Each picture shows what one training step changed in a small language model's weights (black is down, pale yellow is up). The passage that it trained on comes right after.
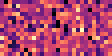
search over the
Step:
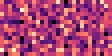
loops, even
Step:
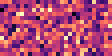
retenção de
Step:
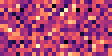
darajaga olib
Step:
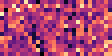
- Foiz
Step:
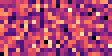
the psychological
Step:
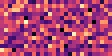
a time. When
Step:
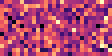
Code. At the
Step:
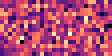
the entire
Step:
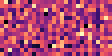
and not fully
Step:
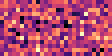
uma média
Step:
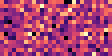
interactions between the
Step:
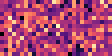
boshlab kirib
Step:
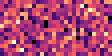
muitas dessas
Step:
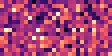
agar slages
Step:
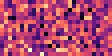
this is very important,
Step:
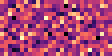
Additionally, the
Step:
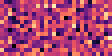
medications, can
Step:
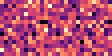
University Press,
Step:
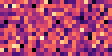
respondiam que
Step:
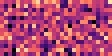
other languages are
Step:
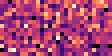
Three AF
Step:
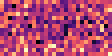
while the latter
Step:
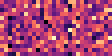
The methodological approach used
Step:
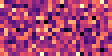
35 boshdan
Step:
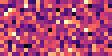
durante su vida
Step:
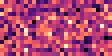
risonanza con
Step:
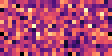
le samu social de
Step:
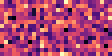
this task, as
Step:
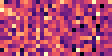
want to know if
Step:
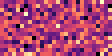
hamda undagi
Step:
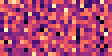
sobre el salario
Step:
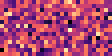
threat of this
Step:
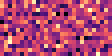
impactos mais severos
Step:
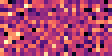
rom qiladi,
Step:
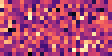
du contenu
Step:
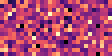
income; - the
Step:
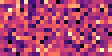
yo‘li bilan
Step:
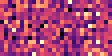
it was not significantly associated
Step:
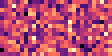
J, Melero
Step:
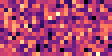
of reactor were
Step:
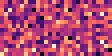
is, the study of
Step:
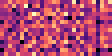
use of core
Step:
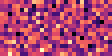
muhandislik va
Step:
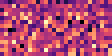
Treffen mit
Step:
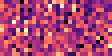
organlari tomonidan
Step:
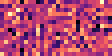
Modernidad, la
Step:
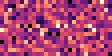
has an industrial
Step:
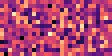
of proximity,
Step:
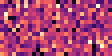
expected that in
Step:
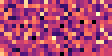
not find any statistical
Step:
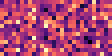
Mind von Kind
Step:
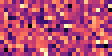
and female student
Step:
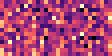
- Орол
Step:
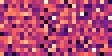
у межах
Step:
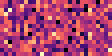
is necessary to use
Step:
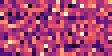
significant impact. These results
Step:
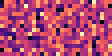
As in the case of
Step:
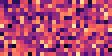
medical training in
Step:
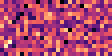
consideration owing
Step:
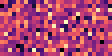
lulus mata
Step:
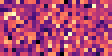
futuras de
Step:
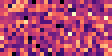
a 30 degree
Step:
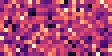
ni tayyorlash
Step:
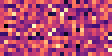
model's implementation have also
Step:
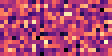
the total mass of
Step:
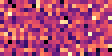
probability of a
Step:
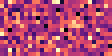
seu primeiro
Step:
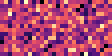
el ámbito de
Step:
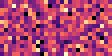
- Otzen,
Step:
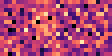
disorders caused
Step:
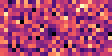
kelalaian yang
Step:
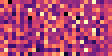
from potential fraud
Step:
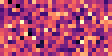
– Terreno
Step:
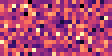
foreign, with
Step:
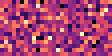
to account for findings.
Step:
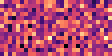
analysis, age,
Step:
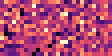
administration performs many
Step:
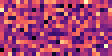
state must determine
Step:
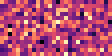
Energy: involves
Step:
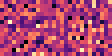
for articles was
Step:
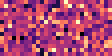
- Huang,
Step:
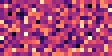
step. Selection
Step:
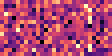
our source of
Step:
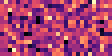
MRONJ is
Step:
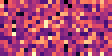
remains for researchers
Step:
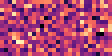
volume fraction of
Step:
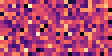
to insect bite
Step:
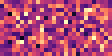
meu abraço
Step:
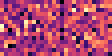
optimizing the
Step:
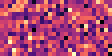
a las prácticas
